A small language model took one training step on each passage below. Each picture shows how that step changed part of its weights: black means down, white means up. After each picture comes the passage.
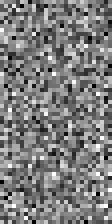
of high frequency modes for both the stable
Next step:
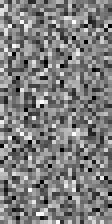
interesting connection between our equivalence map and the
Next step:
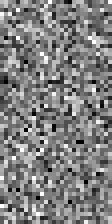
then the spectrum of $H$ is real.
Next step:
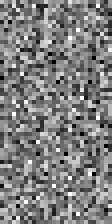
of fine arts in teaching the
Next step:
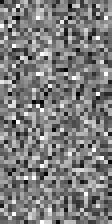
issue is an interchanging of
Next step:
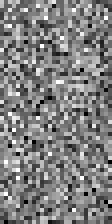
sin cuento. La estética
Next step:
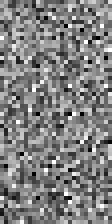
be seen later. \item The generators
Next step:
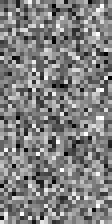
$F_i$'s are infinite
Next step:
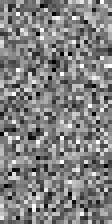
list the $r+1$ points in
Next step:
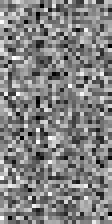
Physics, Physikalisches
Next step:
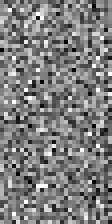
here a different and simpler proof, using the
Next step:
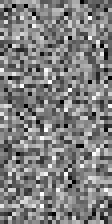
that the respresentation is {\it not}
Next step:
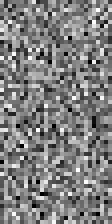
in capacitated job shops}
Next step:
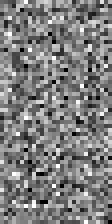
may vary depending on the complexity of
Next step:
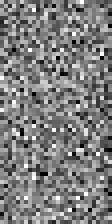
concept of symmetry of a compactum
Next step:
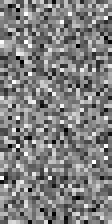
2-ярмига келиб
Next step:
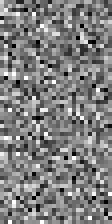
Besides the rotor resistance
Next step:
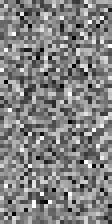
conservation follows directly from the construction of
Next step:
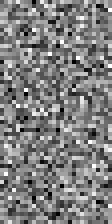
rzecz biorąc,
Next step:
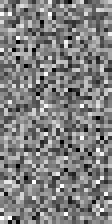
The integral can then be expressed as:
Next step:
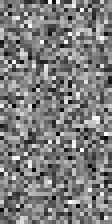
of the domains: \begin{equation*}
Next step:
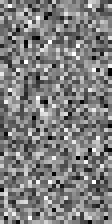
V. (2023). Agricultural
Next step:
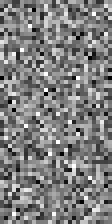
Introduce the notation $\nu = (
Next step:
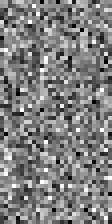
la pandemia. Además,
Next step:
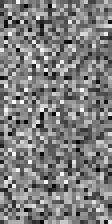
asoslari bo‘yicha
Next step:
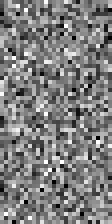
manifold structures on others. We give
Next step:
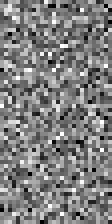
процесуального примусу.
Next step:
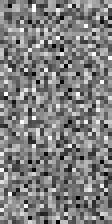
including the monotonicity of the variational
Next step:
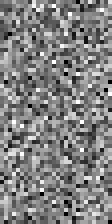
події, що
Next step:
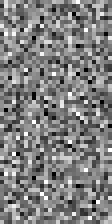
four lattice Boltzmann equations are
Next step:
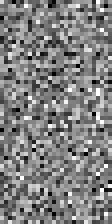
\delta_{ij} \right]
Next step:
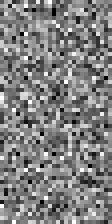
solitary-wave solutions for
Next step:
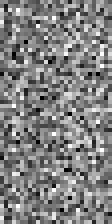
\end{array}$ \end{enumerate}
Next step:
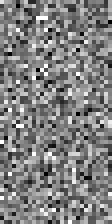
and $\varepsilon\in\left(
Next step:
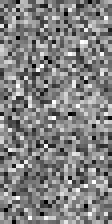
$\leq_B$-maximum among
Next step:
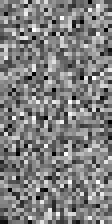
per particle values of these quantities in units
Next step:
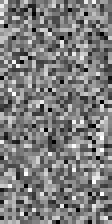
of \cite{stz3} in the
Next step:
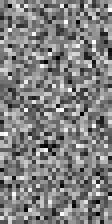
la dimensión espíritu
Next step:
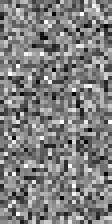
grows $A(y)$ goes to
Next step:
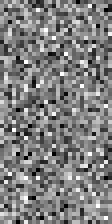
hair. Secondly, each hair
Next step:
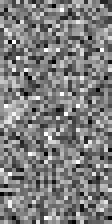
desarrollo profesional
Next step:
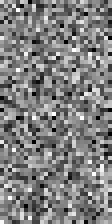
of the $\alpha$-sequence leading to
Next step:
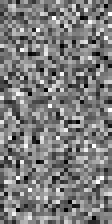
inequalities. Our method can also be
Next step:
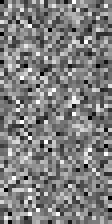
the Codex Alimentarius
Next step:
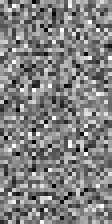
term recurrence relation was also given by
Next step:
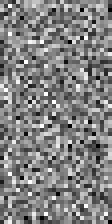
a su reincorporación o se le
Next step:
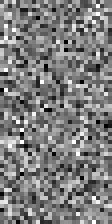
on spheres, Udo Simon
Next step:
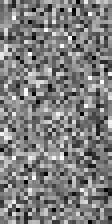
important for the numerical search of an optimal
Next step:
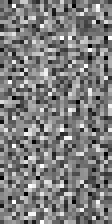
by an answer to the question
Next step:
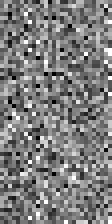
ilmiy tadqiqotlar
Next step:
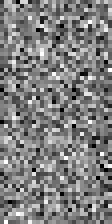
retour, maar dat is nog
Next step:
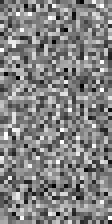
possa indicare il patronimico è
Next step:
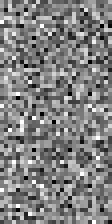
dos supuestos: el primero,
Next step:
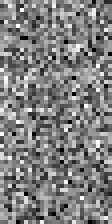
directly: protecting 2 vertices
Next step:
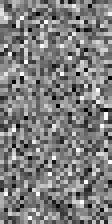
collisions by ATLAS
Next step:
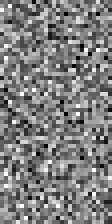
experimental probing, it is still a possible
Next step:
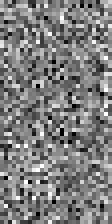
олені? Чи вони
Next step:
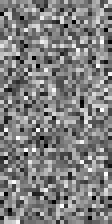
consider the origin of these results in more
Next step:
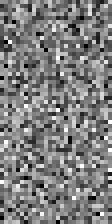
first case, tidal effects are present in
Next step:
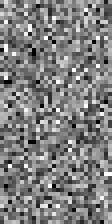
supported by the NSF Physics
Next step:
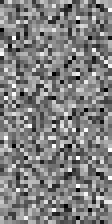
na to, jak bardzo
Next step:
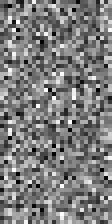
її варто приймати
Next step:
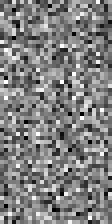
obter determinados resultados. As
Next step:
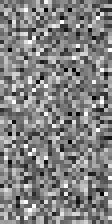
tan olgan holda,bu
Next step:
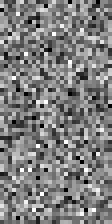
and $g$ be two nonconstant
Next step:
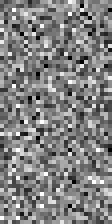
the singular locus is a proper closed subset
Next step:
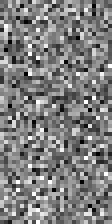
with the Rubin, Waterman
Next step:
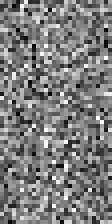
or both first and second slots.
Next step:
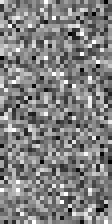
simple regime, the homogeneous
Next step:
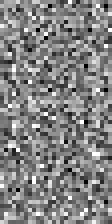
if $P$ is a local maximizer
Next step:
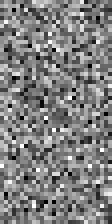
stochastic part can consume most of the
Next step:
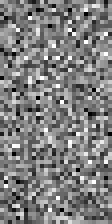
Intelligence (AI) into
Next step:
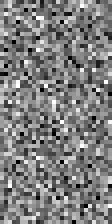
17 estudos publicados nos
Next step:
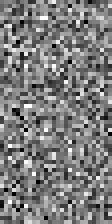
the latest Eq. by the following characteristic system
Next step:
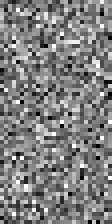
sequence which tends to zero as
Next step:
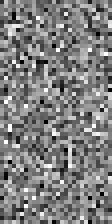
of information users come across online is
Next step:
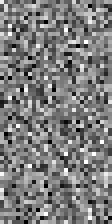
[7]), and the MRP2
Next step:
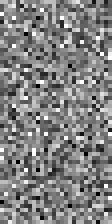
proposition we first note that since $q$
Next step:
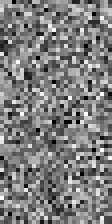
called \emph{braid positive} if
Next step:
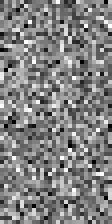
final state hadronic cascade
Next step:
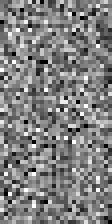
discontinuities of the argument of the integral
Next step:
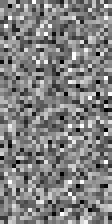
Тенденции развития
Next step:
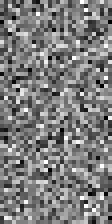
& Царенко С.В.
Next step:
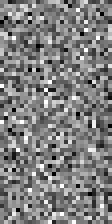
$\mathcal{E}(j)$ that is defined
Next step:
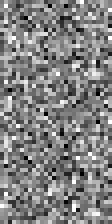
мотивації тих,
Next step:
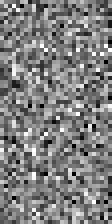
of local degrees of $A$
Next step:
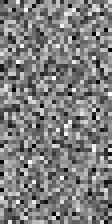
increase in the bar mode, but the
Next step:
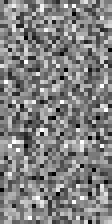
lesson plans in reading and
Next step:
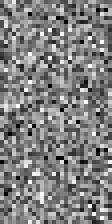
vaziyatdan norozi
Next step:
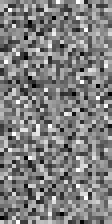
elements C, N, O, Na,
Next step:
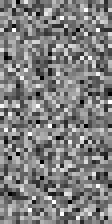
has entered a nonlinear stage.
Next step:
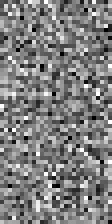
ijtimoiy tartibni
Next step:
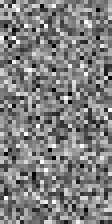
any grant. Conflict of interest:
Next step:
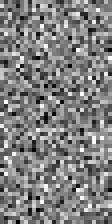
In our evaluation, we generally find that
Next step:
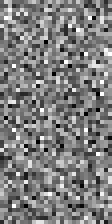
but it does provide a road map on how
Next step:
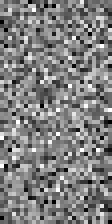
contained in a proper cone of
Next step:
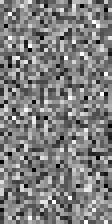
edge of the disc, which in turn
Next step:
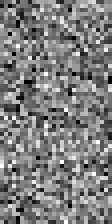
elements of a $r$-tuple.
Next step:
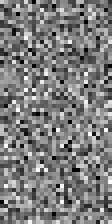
each strategy, we build a 10
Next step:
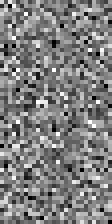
its determinant is always positive, and
